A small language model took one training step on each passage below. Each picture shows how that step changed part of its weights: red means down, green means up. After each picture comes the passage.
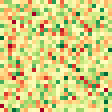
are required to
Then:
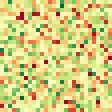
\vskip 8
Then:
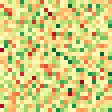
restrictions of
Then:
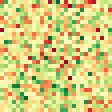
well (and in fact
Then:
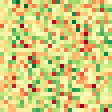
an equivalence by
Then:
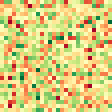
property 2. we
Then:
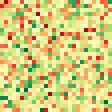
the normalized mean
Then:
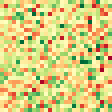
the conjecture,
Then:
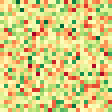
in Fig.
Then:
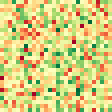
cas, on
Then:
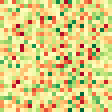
(and we call
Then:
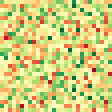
in a broad
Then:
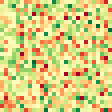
$S$ to be
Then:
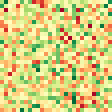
it meets some
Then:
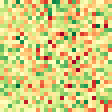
$u$ in
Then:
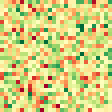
category theory and that
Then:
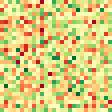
in ${\mathcal S}$
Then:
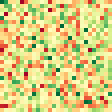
Let \beno
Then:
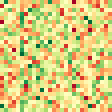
this paper, we
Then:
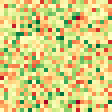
recall here some
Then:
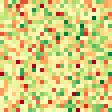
\cdot c(R
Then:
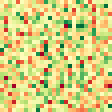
says us that there
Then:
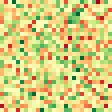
results of this Section in
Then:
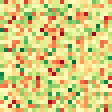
$G$ is also
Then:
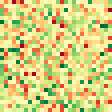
= r$ and so
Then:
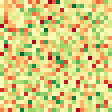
affect the
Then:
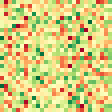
method also led to
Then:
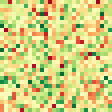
by discarding
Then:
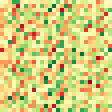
and by the same
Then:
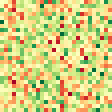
differential game are
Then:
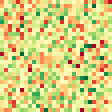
a}'\sin x
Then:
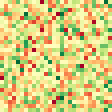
is real and satisfies
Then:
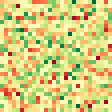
of $I$ is
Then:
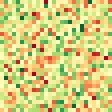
in creating the
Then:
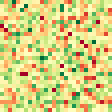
of Dynamical
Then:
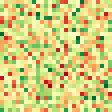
examples of compact
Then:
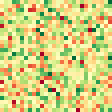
carried out
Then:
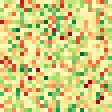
on the boundary by
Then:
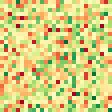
\dbar \phi
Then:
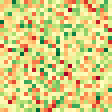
or two vertical.
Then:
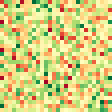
surface with one or
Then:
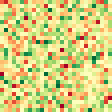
straight line
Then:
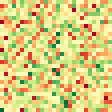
a Cauchy
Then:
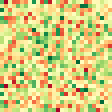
when then are no
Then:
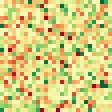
Y_\beta)$ are
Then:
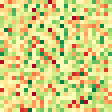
c c|c
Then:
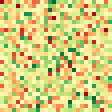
any $n \geq
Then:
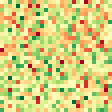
Theorem we need to
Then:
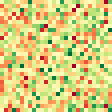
\item Pour
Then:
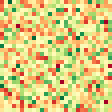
\mathcal L$ is
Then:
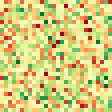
is decomposed
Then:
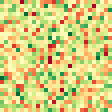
$Y$ are
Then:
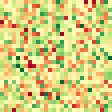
for a characteristic function
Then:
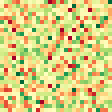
values solve the equation
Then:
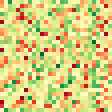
\centerline {
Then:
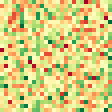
examples we will
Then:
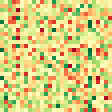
have two distinct
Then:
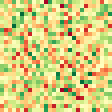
grading for the
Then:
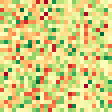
and $\beta =
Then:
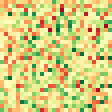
the triangulation
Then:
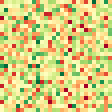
domain, $\sigma
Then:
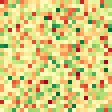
$\Omega$. More
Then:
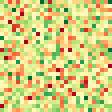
group reflection over
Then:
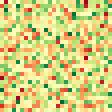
remaining bounded for
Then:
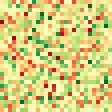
between this formulation and
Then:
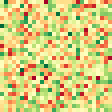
maximization of
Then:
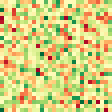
degree of the zero
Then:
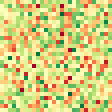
not depending on
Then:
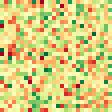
I would not
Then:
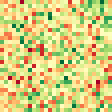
the reader''
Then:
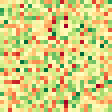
of which Jordan
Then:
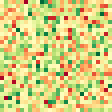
integers whose
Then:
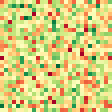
a path $\pi$
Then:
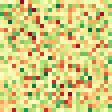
particles, so that
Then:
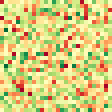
dimension $n\geq
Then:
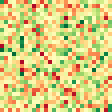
function, Farhi
